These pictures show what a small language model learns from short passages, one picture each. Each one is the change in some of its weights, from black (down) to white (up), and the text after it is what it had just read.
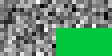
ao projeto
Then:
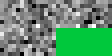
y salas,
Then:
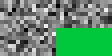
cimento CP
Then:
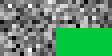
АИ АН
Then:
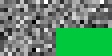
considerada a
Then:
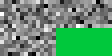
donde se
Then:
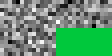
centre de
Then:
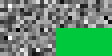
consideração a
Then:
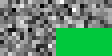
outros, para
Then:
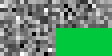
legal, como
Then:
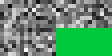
en cuestiones
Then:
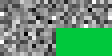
% Total
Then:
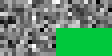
и уровня
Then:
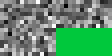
que lo que
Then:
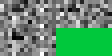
na literasi
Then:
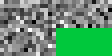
para gerar
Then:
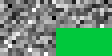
indicando uma
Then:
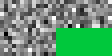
se ilustra
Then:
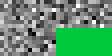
impact of
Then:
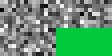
les écoles
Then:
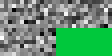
the digital
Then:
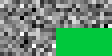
da atuação
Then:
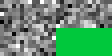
как со
